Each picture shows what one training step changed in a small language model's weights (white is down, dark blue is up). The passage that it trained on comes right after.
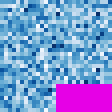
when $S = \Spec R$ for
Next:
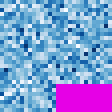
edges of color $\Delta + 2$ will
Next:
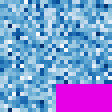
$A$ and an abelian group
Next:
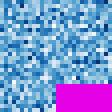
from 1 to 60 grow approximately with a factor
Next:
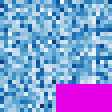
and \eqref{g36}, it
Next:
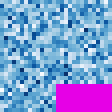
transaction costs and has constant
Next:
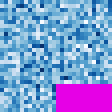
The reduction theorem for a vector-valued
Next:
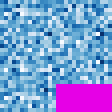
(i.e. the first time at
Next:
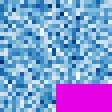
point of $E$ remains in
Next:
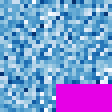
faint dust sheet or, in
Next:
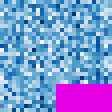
of intercalant order than those from
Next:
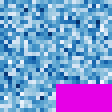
as $b_d$ where
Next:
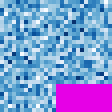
Anreicherung von mathematischen
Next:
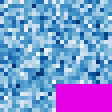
be denoted as $0$ or
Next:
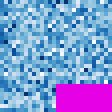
This proves the left-hand side inequality.
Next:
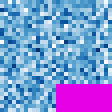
ale parcului,
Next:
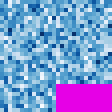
of the Galaxy. They proposed that
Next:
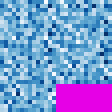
Phys. Rev. Lett.
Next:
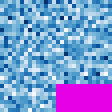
the 2PCF can also be made from
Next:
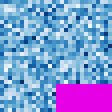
под существующую
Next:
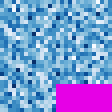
85 Cap. Soc.
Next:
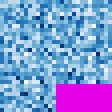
so that the largest volume contains up to the
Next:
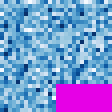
ishlar iqtisodiyotning barqaror
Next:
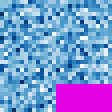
understood only in a
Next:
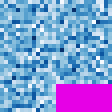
crucial role in all stages of sensory
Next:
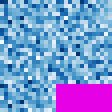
Zhang, Ming Li,
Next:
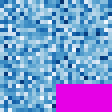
the ``control factor''
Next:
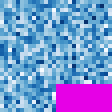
основой и пустой.
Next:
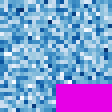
of the moduli space of gauge connections
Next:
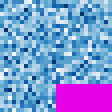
when the self-consistent electrostatic and
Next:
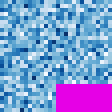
it is generally easier to dissolve
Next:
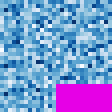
extended to a linear transformation of the set of
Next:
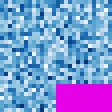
G-nRS algorithm is selected as an
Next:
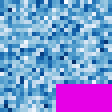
data have been reduced. For the
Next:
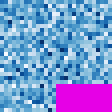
drawing entity, a composite
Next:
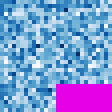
The $G$-space $X$ is
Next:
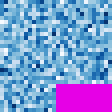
also present in the large-scale density maps
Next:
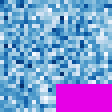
is natural to trace back the
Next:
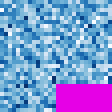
sequence analysis applications. \end{abstract}
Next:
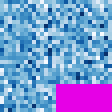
Attain Policy Integration**.
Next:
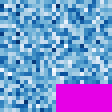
interactions, that did not intervene in
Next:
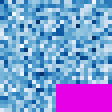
$\mathcal{U} \subset
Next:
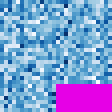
исследования Целью
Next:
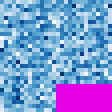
For efficient estimation of the parameters, the
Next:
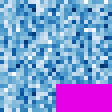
reflective spatial light modulator
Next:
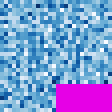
are assumed. While previous strangeness
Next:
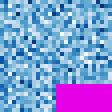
\eqref{3}, we get
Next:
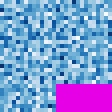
renormalon and carry out the associated
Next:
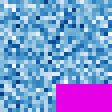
und Deskriptor. 5.
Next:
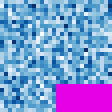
shape the distribution of disk grains
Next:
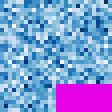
Космос, образование.*
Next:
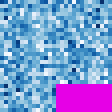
the times of arrival at the
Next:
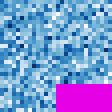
disso, é a escolha ideal
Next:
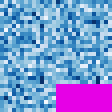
spaces, as displayed from left to right
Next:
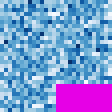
distinguished properties of integral domains,
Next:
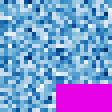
Jumladan, qisqa
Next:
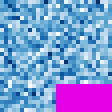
rapid spindown with a characteristic age of
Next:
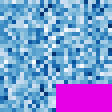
be given. We shall define by induction an
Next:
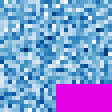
a Scienta R4000 hemispherical
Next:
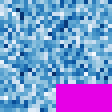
the sophisticated sparsity
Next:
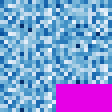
\ \ for \ all \ i\neq
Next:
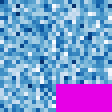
piece, this argument reduces the
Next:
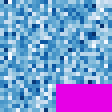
encode task-agnostic temporal
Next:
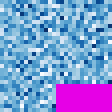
the optimal channel block code. This central technique
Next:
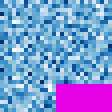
Respublikasi Birinchi
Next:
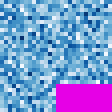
A. et al. A regulação do
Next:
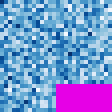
Ne'matov, N. I.
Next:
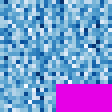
BChl molecules and by the coupling
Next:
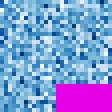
results. \vspace{3pt}
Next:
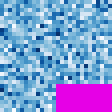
\cite{Kr} that there exists
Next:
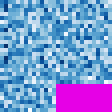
in the vague topology, converges to
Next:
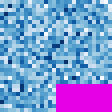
contain scaleless tadpoles or bubbles
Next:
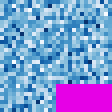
neighbor in 2D) in order to
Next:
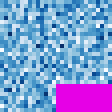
and the total number of events occurred are
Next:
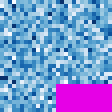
prof., Toshkent davlat
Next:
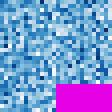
the structure is lossless, that is,
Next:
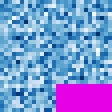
does not change the cohomology class of
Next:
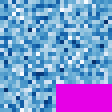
$\mathcal{A}_7$ with the
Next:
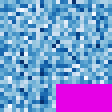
neuron independently generates a unique
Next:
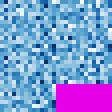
the topology of its domain and by
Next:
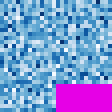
the extreme eigenvalues seems not to
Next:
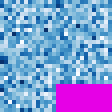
\par \vspace{2ex}
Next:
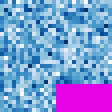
$\bT^o$-adapted generators
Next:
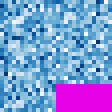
masses and characteristic velocities constrain the
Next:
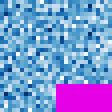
window, CAViaR
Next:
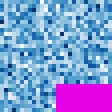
in Mathematical Relativity has appeared
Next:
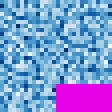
и, следовательно,
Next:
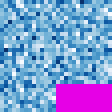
yozgan, kitobni
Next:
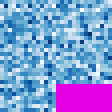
total power evolution is dictated
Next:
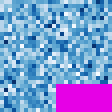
many different projected telescope
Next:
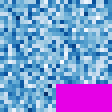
De Gruyter. Berlín
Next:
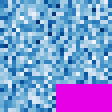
(McCraty &
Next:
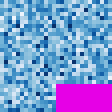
verified explicitly in the above derivation.
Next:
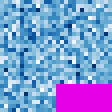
function $f:\R_+^* \to
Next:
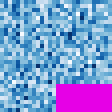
we will concentrate on fermionic
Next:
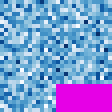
are still characterized by the same value of
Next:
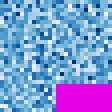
of the main results are contained in the
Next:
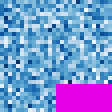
of $n_i$ at the left
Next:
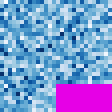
biron bir himoyaga
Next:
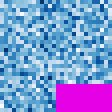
some constants. {}From the above, it
